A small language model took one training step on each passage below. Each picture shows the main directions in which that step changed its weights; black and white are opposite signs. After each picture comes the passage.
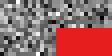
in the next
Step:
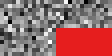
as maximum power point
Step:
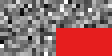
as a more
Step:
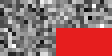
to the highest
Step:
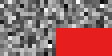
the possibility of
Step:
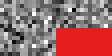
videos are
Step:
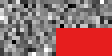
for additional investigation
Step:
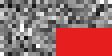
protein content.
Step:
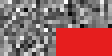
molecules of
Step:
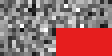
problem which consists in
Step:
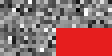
line integral can
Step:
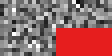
of recipes
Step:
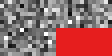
the lack of application
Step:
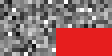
To help explain how
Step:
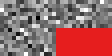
Name of lead
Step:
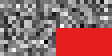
system transformation,
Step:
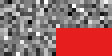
a compound is
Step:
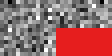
ROLE OF
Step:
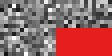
pressure and lead to
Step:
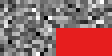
A common technique employed
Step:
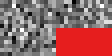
in Bali
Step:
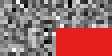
of fiscal
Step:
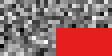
a computer.
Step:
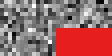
surveys appear in
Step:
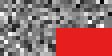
and the United
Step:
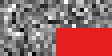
contents, it
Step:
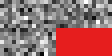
also reduces
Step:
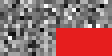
is also a need
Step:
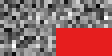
Health activities namely
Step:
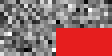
from the parent
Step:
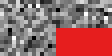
to mental
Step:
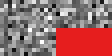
soccer team
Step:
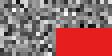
of the term and
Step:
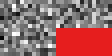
regulated for
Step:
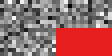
6 h under
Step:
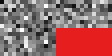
apparatus such
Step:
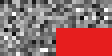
SU and
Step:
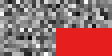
not so novel,
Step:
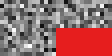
the familiar
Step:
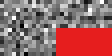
measurement results of
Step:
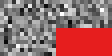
as well as their
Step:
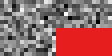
Acid by the
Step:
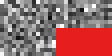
attended did not
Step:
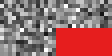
the example in
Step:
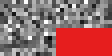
and same time other
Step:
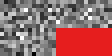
New York
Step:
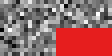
is a relatively new
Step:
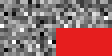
customization of products
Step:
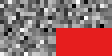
the effect of
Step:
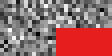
in. In the
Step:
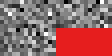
in violation
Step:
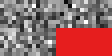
prediction systems with a
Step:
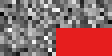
in Nigeria. The
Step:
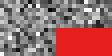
to recognise the
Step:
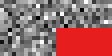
accessible through
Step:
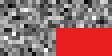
Author C M
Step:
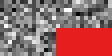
gap between the
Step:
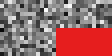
the air input.
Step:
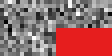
leading DL
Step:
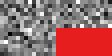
movement assessment during
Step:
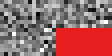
intermediate learning
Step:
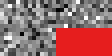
in the clinical
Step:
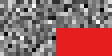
oxygen at
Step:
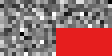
utilization of
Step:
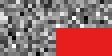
through the volume with
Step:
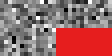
muons are
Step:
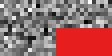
tasks that require more
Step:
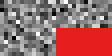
Mustard has
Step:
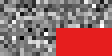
methods are limited in
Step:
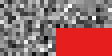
the present situation,
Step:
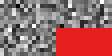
encouraged to strengthen
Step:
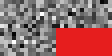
product manager must
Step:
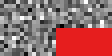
be required during the
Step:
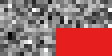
provoked by
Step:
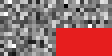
independent variables responsible for
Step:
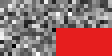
and a test instance
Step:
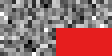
by Shri
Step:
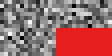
the widely
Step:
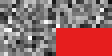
and HOD,
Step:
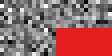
also by the applied
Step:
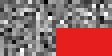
IgG II
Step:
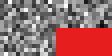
Therefore we had to
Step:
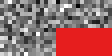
a variety of
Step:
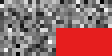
training of specialised
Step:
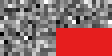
reach to every
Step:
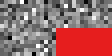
heuristic solution
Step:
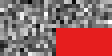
for rescue
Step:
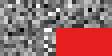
in such a way
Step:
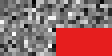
Research involving animals
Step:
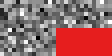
on Station and
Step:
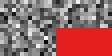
and education. For
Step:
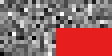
days in salt
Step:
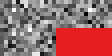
of the agricultural
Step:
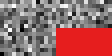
subject matter was of
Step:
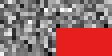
the tree
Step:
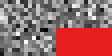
for making decisions.
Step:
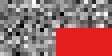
dataset was examined
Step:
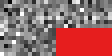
squared resid
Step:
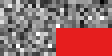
to leave the
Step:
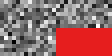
is an emerging
